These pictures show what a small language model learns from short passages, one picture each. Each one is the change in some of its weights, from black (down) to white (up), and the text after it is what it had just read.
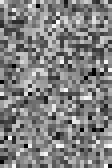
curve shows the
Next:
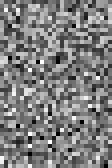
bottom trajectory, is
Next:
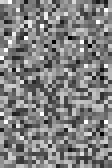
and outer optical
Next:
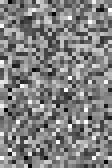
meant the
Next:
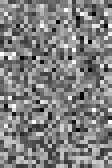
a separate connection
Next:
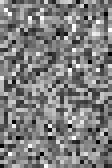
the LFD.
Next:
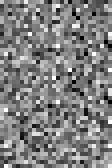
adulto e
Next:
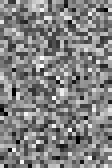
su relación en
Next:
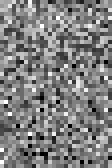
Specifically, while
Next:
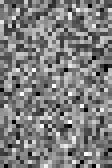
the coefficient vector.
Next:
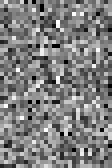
a summation
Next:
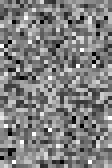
outlook for
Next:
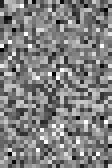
conclude that low
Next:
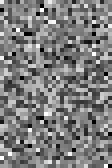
direct experimental signature
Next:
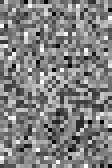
The intrinsic
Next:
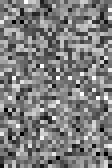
in excess of
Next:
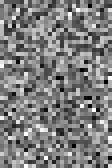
the physical volume we
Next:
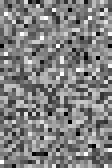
was subjected to
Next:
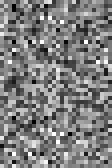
captured using
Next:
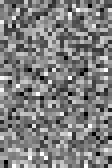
the practical application of
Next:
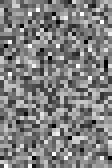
pays de
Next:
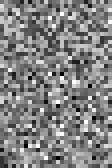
therefore confirming that
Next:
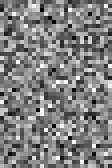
» au
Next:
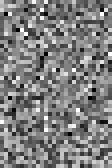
usual instruments
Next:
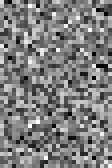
la culture de
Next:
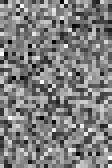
of this comment
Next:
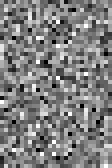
total number of nodes
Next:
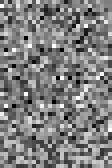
collapse where
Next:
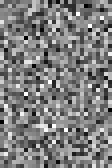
historical and
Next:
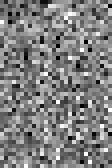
grup arasında
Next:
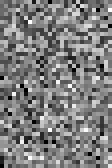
va natijalar
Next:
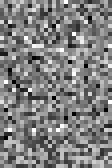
- Farmer
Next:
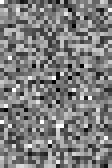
relatively low, being
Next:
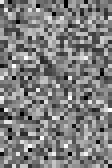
motion of stars in
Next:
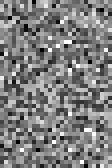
the planning of
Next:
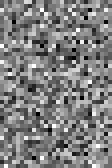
Raum und
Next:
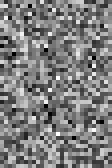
incoming rate,
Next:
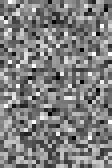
realise an
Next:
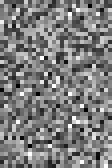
the cost, the
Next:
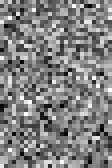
assigned in
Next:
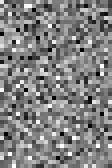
complex scalar and
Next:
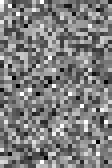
evidence that the spectral
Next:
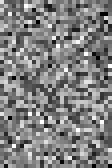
at 10K and
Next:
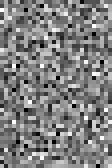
mais de uma vez
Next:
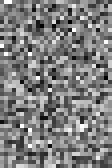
k, n
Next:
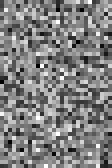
Each rule as shown
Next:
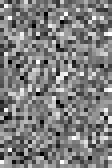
when compared to group
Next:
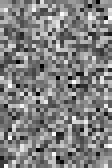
parallel to the
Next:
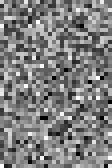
this situation is
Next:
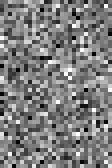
aulas o
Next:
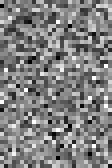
imagine another
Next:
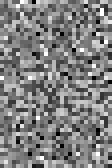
у тому,
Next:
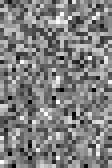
which may become a
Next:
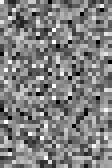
role of a
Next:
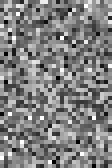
+ B}$, where
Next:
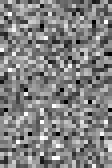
работы с
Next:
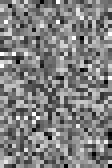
we present a study
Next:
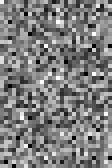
Development life cycle includes
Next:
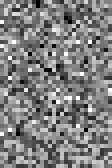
purchasing and
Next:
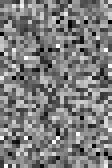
inherent in
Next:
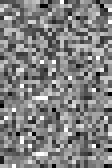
is employed with the
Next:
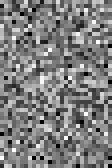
In this paper,
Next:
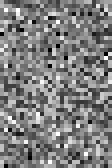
equations as seen in
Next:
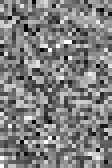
planning and
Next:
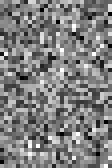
that when oil
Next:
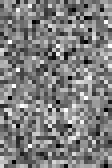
obtained. This curve
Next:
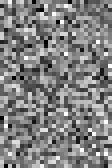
in our experiment).
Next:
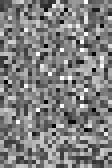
This disparity
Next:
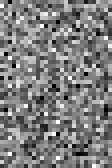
Str & Model
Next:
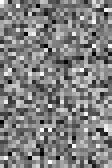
10 million people
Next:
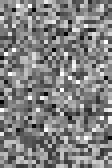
I и II
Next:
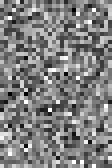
formed by
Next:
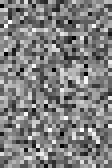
A similar mechanism can
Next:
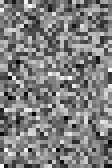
and $E$
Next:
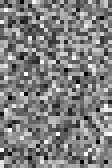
of selected tools are
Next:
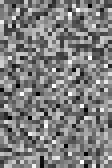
the effects of
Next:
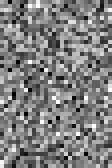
keys even during
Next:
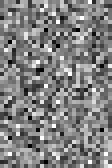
rights of the
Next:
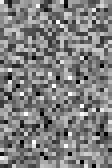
number in the units
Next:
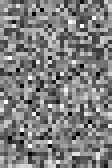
sites, central
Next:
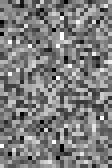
Porras et
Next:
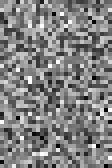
It has been found
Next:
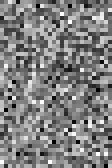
From Definition
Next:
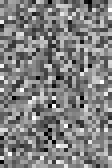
e não no
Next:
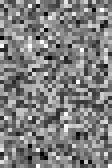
reason for treatment with
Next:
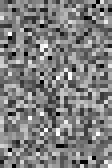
vegetales como
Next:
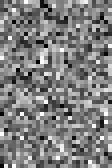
solved in
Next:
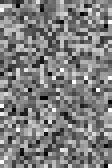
we have observed large
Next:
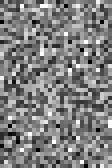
the originators,
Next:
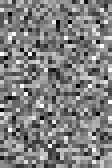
(b) and
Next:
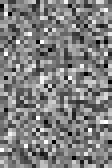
In our study also
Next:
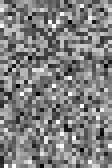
involving the linear
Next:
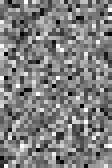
to the increasing
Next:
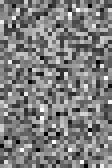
the reduced state of
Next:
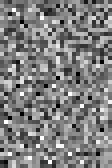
dependence of the symmetry
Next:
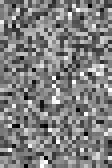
the preschool education
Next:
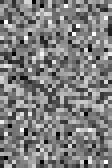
of answers)
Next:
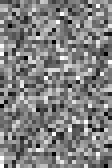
adopted by the
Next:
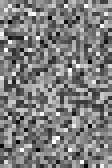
the data visualisation
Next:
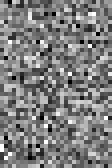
en wordt
